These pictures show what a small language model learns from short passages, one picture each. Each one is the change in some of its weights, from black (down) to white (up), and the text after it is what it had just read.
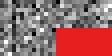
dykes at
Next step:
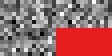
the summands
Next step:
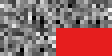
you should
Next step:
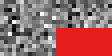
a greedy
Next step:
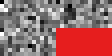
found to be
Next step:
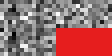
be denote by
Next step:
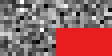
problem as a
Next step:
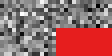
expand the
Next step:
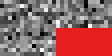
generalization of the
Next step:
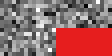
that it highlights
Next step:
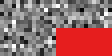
cloud services are
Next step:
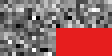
of harm to
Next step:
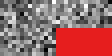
fluid properties.
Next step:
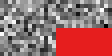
to zero. This
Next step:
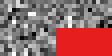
proposed cooperative
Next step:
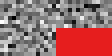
represented by
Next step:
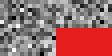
by the authors without
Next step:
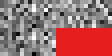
of air quality
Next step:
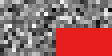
are chosen so
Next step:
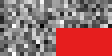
in statics it
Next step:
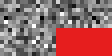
perfect subset
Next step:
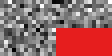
\right) -
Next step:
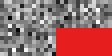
an arbitrarily
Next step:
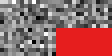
we will use other
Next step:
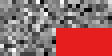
elsewhere which
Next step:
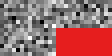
as follows.
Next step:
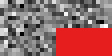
of all such
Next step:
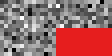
Table value =
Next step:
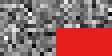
define spaces on the
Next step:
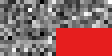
the Mellin
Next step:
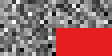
N$ where
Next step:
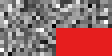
theorem 3 in
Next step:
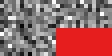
studies focus specifically
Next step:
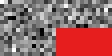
at the same time
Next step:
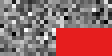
where $\widetilde
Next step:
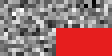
is subring of
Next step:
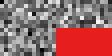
place them socially
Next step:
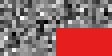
can be expressed
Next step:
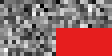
in diameter
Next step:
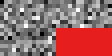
the texture
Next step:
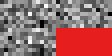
versions or parts
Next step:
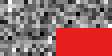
the Tukey
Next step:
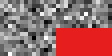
division rings
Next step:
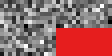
and only if there
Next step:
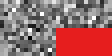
between PU and
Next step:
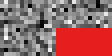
corresponds to the
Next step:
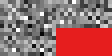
and in the
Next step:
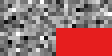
used in neural
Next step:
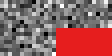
there exists a
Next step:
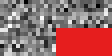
the conditions for their
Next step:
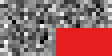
y} \rightarrow
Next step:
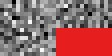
class has a
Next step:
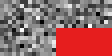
discrete approximation of a
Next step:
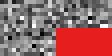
value of the
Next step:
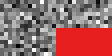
that of the control
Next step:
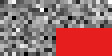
with portal
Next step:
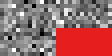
available in the
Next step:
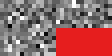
section, we give
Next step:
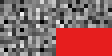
result showed that
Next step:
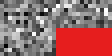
to panel
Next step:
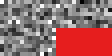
they tend to
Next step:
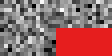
of being found using
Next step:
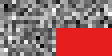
interactions in
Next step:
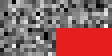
the gravity
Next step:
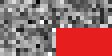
for separate
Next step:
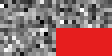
been constructed,
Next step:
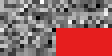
the Euler
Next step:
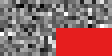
to each of the
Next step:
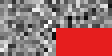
demonstrated by
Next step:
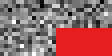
higher the value of
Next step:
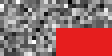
a fast and
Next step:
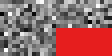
level of dynamic
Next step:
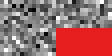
which are known,
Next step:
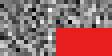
$q \leq
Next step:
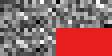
show that market
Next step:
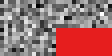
is supported by
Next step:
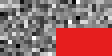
means of an
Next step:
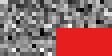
proposed for the
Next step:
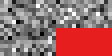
the intervention,
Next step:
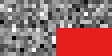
if organizations and
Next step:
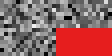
Algebras satisfying
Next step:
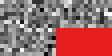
associated to random construction
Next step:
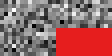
against *S.
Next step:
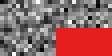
than the analysis of
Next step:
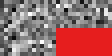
to identify the business
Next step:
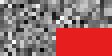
details. \qed
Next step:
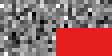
structures should be
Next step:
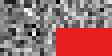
activity is also a
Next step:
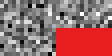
is proven effective
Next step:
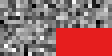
is reductive.
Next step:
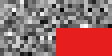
at finger
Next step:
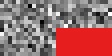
is set to
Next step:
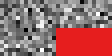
from and discuss
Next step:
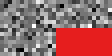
amplitude and
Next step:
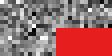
Studies within
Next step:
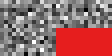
practice together with
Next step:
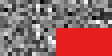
next proposition we
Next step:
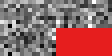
trivial group.
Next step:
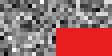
that the reasoning
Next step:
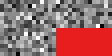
that $r
